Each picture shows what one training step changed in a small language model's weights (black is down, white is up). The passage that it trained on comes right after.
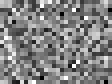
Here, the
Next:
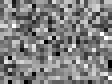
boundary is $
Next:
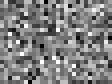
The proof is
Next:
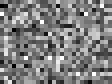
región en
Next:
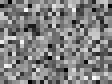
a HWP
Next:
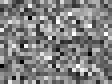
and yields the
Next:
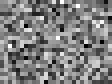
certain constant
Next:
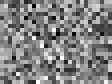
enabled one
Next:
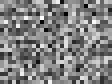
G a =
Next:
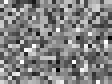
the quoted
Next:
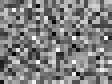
for patients
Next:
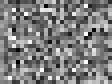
can use to
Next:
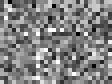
und dann
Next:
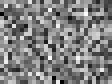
with selections
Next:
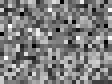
the ionization
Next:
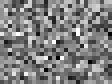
with $1
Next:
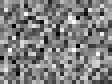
seen to
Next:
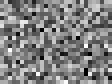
particular, to
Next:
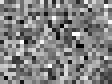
these latter
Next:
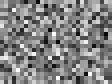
also on the
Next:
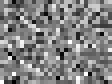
on higher
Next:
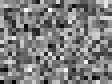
a collection
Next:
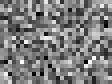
canal de
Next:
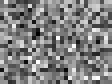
be a very
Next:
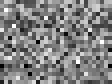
2$ and let
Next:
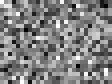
reduce the region
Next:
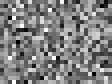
less than
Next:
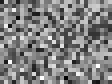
in number theory as
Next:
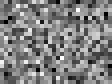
with using them
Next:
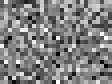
is due to
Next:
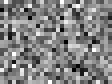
and after
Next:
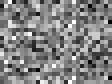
that outlined
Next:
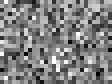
the low resolution
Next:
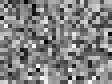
as $n$
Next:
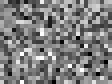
case, we have
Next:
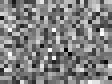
it is proved
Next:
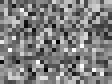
(E2 to
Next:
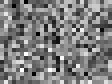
transformation. The
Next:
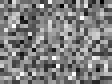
be equally
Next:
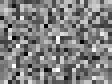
present in
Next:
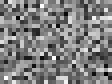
a separate
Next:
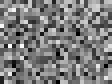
been transported
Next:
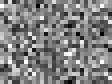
satisfy the
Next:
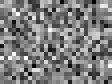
how the
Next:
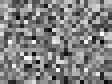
trivial for
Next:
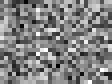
radar data
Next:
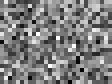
be very
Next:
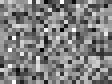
known to
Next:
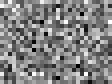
so that from the
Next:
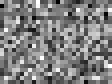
the item
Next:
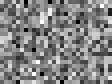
os seres
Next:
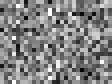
does. We
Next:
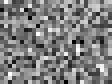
and thus
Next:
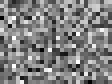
such that:
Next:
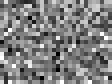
is shown that
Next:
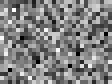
toda a
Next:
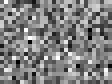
the projection
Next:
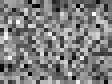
Union and
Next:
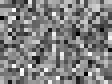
defined on a
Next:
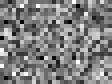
different machines
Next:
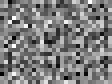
\ee where
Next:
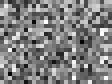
despite its
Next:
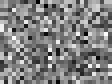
also assumed that
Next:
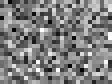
term we use
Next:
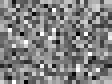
obtained values are well
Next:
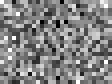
to reduce it
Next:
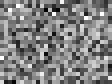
classical and
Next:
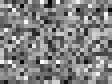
the following linear system
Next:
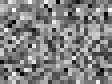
the deterministic
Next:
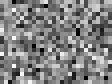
assume that in
